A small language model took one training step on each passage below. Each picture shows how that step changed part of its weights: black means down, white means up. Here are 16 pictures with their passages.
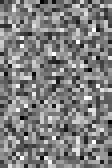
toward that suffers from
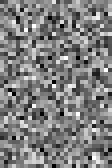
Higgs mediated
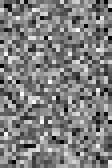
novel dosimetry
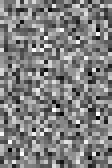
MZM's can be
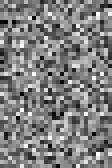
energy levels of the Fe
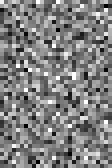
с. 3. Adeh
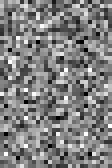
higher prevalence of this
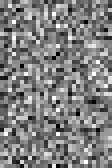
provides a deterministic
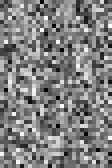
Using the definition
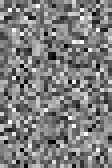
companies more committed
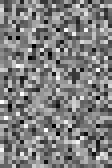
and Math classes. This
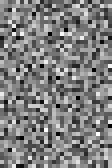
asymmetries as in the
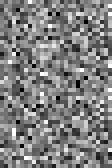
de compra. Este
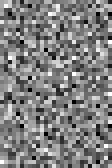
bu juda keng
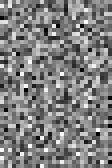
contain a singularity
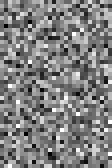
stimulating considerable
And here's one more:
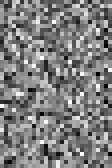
with the scaling plot for
